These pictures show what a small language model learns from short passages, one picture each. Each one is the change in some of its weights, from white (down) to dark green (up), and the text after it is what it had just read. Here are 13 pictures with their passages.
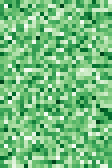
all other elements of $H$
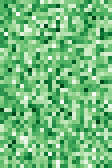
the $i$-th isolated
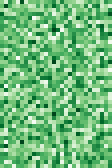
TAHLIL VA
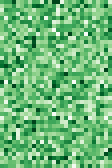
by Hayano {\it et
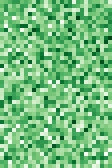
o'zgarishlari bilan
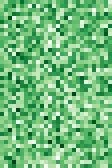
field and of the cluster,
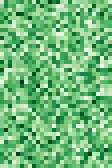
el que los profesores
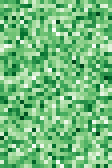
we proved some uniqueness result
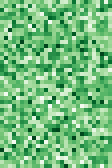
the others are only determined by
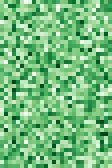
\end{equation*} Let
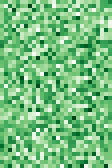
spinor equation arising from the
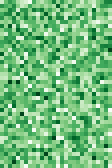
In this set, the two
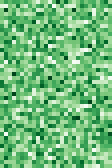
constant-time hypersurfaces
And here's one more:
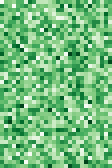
Üniversitesi Namık
